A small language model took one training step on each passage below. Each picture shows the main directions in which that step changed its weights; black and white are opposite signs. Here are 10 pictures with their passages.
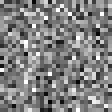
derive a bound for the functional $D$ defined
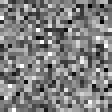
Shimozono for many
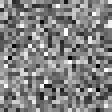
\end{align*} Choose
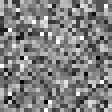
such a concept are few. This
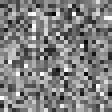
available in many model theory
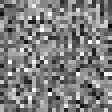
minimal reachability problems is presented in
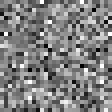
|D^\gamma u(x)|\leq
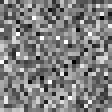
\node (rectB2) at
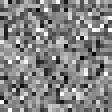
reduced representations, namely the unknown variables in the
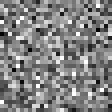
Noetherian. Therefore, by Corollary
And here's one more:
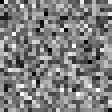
learning can successfully identify
